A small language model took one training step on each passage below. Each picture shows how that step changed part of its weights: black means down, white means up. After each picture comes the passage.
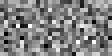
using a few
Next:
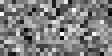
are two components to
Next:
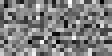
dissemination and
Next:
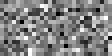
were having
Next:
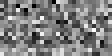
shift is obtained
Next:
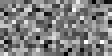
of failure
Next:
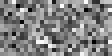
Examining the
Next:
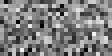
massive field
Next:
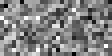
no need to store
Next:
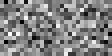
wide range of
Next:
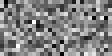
basin heat
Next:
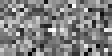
they are not part of
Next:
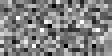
for the interactions
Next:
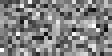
warming; they
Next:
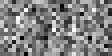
the case where the term
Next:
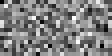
the day and
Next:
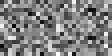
way, we
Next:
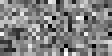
analytical predictions.
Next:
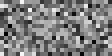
as fusion mass
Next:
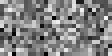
research regarding these
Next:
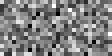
under OP number
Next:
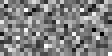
& Bowman,
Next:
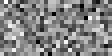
ground truth has
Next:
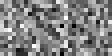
in this approach is
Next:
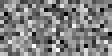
elastic and
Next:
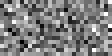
scope, the
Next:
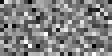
with early
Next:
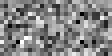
When being applied
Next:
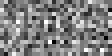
a detectable
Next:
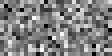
which they found in the
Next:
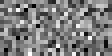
in life.
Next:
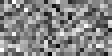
is the need of an
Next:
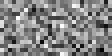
the rate of the key
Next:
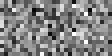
to further improve the
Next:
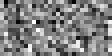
has no spin,
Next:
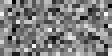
replaced by
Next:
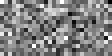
systems with direct measurements
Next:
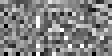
experimental example will be
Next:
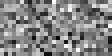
also study the effect of
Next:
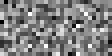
centered at a
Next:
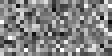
paid a considerable
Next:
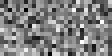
choice for
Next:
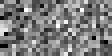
how often we
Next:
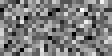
and from $x =
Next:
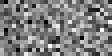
with amino
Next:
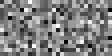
targets by:
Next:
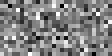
most reliable and
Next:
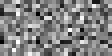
Office of
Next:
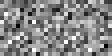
success or
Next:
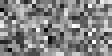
mast cells.
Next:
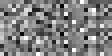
of several
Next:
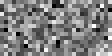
are placed a
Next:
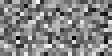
of organ and organ system
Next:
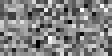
countries. A
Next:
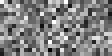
algorithm to calculate
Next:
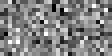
vanishing for
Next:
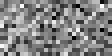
any evidence of
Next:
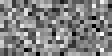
in both experimental and
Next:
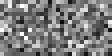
is strongest when both
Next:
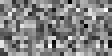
in identifying
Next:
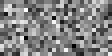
maximum at a
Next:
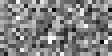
that work the proposed system
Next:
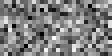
placing the
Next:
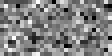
very hot,
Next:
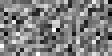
was to create a
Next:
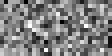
garments to
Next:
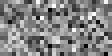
spans the
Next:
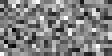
nm high on top
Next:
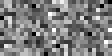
Testing quantum
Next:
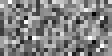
Therefore, F4
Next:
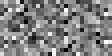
constructs a flow
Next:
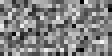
in a different form
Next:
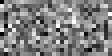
nonlinear optimization
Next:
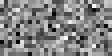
order to minimize
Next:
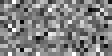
with responsibility
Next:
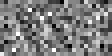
spectral densities
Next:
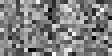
effects of population
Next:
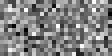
symmetry at high
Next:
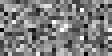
has not been significantly
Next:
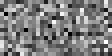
could be defined in an
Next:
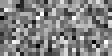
the Czech
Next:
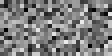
of voices that
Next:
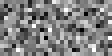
conditions will already
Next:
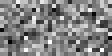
At this stage
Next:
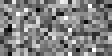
assessment methods;
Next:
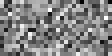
switch as
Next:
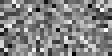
be integrated of
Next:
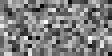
to Astronomy
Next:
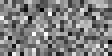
in perturbation
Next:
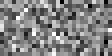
the 4f system
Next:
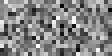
this as an area
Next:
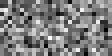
A dark dust
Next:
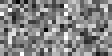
paper aims to
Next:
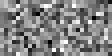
shows better performance
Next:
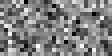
The peak of
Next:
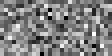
mobility and
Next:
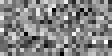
his work so that
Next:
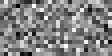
the resonant
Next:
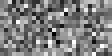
Also listed
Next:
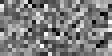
of 2nd
